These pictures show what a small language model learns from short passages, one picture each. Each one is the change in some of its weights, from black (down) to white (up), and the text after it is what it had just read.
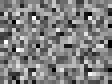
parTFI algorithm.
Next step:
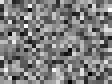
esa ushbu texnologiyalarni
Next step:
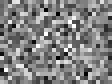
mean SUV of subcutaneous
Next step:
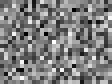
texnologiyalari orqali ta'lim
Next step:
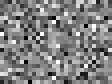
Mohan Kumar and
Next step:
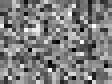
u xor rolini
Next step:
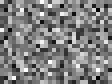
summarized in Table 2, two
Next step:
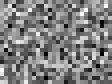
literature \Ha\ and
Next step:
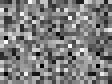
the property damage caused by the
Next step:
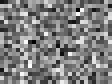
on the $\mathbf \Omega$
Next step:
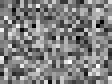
input features. Instead of
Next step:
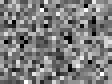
structure, especially if $\ik$
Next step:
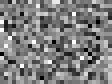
effortful; Bouman et
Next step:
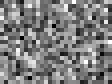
rayos. Bien
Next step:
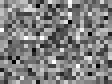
torque theory if the dark matter
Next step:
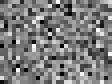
to understand the phenomenology associated with
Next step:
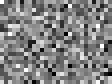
of Expertise The effect
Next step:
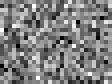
Osmanlı Döneminde
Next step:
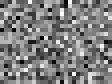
VAD is used to separate
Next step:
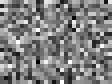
For all external gene-expression
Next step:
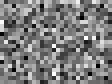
and the efficiency functions formally
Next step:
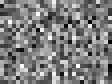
Similarly, one can see from
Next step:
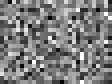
Barragán, O.
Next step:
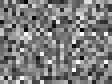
the case. This paper is
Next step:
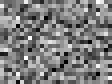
that thermocapillary
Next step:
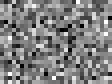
(2019). From Big Data
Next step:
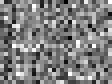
The Effect of Different
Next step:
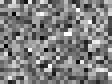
studies of metal artifacts from
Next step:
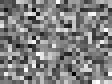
seu desempenho ano
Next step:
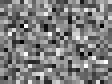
at high temperatures but also for
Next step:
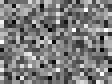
and the combination of deep,
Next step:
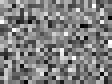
Grade Amputation rates
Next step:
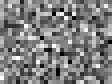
repository, how to build
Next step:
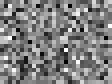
| exploratory team | |
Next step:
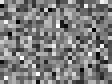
natijasida tuzlar
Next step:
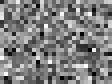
and non-Abelian
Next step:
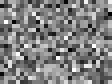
The torsion tensor captures the
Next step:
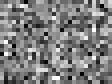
intelligence technologies and methods for
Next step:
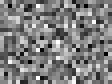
from the European Research Council
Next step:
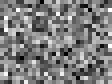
médias sociaux
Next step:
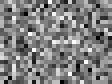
Justiça, com o
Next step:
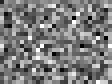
new Automated Calibration
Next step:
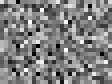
contribution to $C_P$,
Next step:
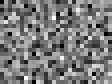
ifodalashi mumkin:
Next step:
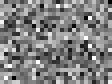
and milling of bulk sample was
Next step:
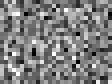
de un análisis de
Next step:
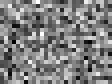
the stationary-state solution
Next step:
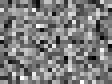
cuiva pentru a
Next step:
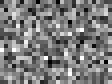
dobimo veliko
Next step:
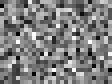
análisis se hace con
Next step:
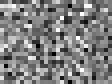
the unpredictability of
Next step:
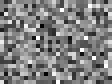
corresponds to the pairing state in
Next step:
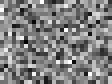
of quantum states of interest.
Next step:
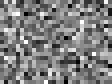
de crédito- está
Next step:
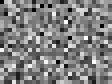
$R_p$ diverges
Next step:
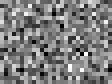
(i.e. relying
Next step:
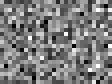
coupled scalars. In particular,
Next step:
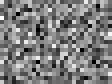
and fine-tuned
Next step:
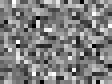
words: Mariculture,
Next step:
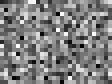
exhibit the ability to cross the
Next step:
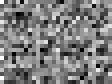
software in education and training dates
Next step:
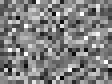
змішувача із
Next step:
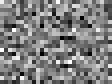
name, rank and representation content of
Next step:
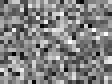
developing digital methods-led project
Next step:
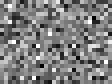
importance of efficient EOL management to
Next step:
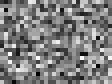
the trade-off between the
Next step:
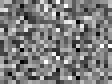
Однако он
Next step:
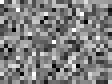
effect on wheat plant height in
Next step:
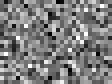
used for the power system are as
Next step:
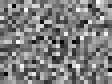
(it is always possible that at
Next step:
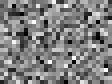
of multidisciplinary teams
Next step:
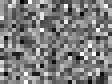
experimental group. By examining the
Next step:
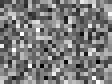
Tergovga qadar
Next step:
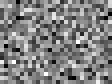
Convergence of the numerical
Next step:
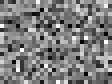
that is, the absolute
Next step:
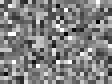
results of calculating the operating
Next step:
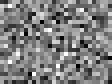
of economic relations. Key
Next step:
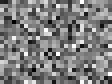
the SMBH, along with its
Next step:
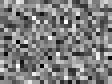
stablecoins, more than
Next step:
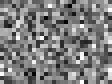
A. Moghaddam
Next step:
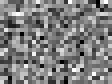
pré-natal e a
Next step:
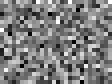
function is determined to be spherical
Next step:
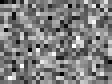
wines are from the same
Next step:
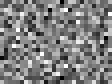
ACR | array reference for constant
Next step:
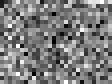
deeply embedded quantum
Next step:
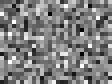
contributions - we identified classes of models
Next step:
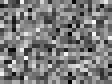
bilan suhbatdan
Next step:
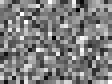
its \emph{core}
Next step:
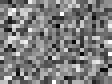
δ the maximum allowable distance
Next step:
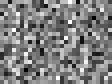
el desarrollo de: -
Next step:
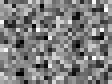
and equipment supporting scientific
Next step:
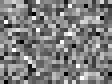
proof involves four inertial
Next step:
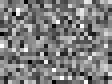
this paper, we present a low
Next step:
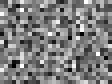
the linearized interface, exact
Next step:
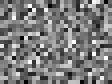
emosi yang sulit
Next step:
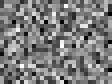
also some neural network solutions aimed
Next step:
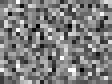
associated with death, pain
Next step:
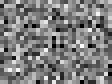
frequencies is crucially important for the
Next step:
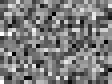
system designers can be aware
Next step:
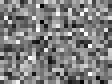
level of system, which is the
